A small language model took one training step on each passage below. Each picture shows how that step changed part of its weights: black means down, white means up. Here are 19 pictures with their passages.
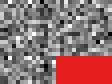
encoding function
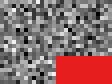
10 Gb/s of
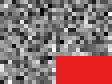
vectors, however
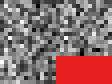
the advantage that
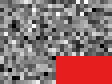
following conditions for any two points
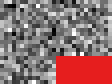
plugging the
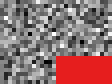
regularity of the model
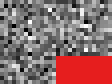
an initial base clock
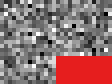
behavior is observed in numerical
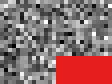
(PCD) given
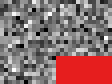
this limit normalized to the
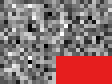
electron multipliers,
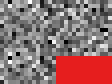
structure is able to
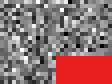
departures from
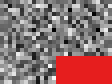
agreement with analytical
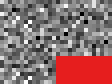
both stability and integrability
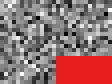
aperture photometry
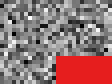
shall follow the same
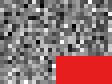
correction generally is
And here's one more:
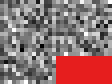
was conducted in part
